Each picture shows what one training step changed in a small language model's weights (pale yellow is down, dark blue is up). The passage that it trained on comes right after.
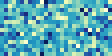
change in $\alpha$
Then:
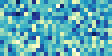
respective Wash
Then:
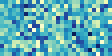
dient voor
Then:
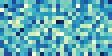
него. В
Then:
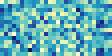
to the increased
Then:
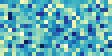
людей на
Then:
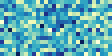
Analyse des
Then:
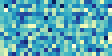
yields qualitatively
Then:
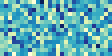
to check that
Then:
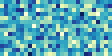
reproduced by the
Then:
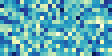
with post-hoc
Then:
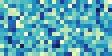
системы и
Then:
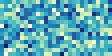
particular, as it has
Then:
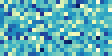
in galaxy clusters.
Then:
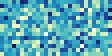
EMF. The
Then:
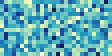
explicarle al
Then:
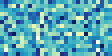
practices proposed by
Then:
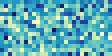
помощи от
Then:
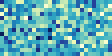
and spatial units
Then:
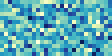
more limited. It
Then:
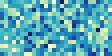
по данной
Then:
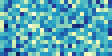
efficiently traverse
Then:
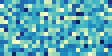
de valeurs sur
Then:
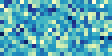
PeV, where the
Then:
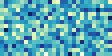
One of the
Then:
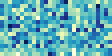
of Conferences*
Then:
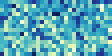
dependent on the initial
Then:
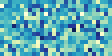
também fazia
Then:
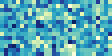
We parametrize
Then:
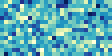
output, as long
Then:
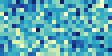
custos de
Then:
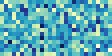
peak throughput at
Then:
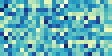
model networks.
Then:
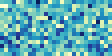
the hadith so
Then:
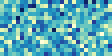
and a bloated
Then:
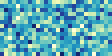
the second transition depending
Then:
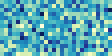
novo papel dos
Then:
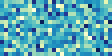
us now show that
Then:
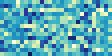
Annotation. This
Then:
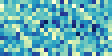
a theoretical SM
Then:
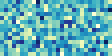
aparte de lo
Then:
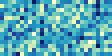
USA \and
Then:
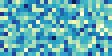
dynamical (or
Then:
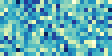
cold gas,
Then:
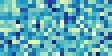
the correlated states
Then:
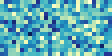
is supposed to
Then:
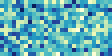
the modern ways
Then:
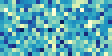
a scale transformation,
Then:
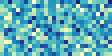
is parallel to
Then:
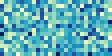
emocional en
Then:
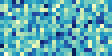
etish. -
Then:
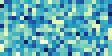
a liminal
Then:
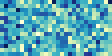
todas as
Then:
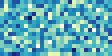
of mobile
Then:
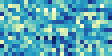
In this case the system
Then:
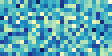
this reason, the
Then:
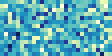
hasil angket
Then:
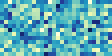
fraction of the
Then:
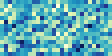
metric terms at the
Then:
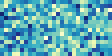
same name.
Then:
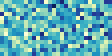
along a particle's
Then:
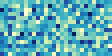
\hline Parameter
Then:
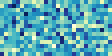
the Schottky
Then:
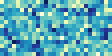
que ingresara
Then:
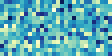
narrativas das
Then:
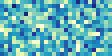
multidimensional codes such
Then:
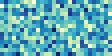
schedule with
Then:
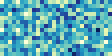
the total number of
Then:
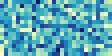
of all six
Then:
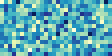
physique et
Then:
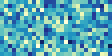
desprovidos de
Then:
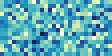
Sector Universitario
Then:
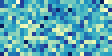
the fireball
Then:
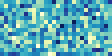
of interfaces
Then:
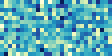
convergence of these
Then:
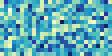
the tower of
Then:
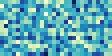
heeft te
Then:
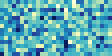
The original model
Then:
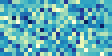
(b) for the
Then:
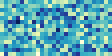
the contents of the
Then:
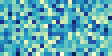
Munis, one
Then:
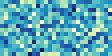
used to relax the
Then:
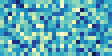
OF STATE
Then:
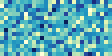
threshold parameter
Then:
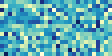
early example of
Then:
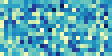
imaging would enable
